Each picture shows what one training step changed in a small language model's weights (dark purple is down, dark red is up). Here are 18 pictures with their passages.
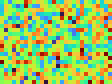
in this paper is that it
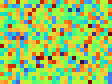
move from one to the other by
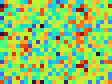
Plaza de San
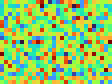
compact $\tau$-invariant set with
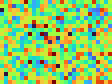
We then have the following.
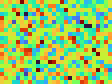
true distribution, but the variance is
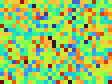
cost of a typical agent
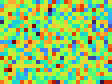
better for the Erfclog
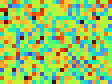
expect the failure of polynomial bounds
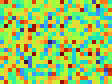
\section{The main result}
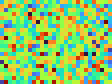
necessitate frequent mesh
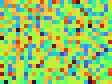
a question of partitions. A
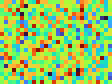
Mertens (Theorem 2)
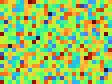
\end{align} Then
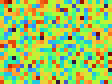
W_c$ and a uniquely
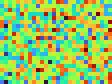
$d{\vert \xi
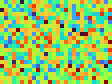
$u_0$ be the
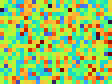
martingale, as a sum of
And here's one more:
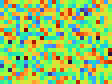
a pseudo-metric on the space
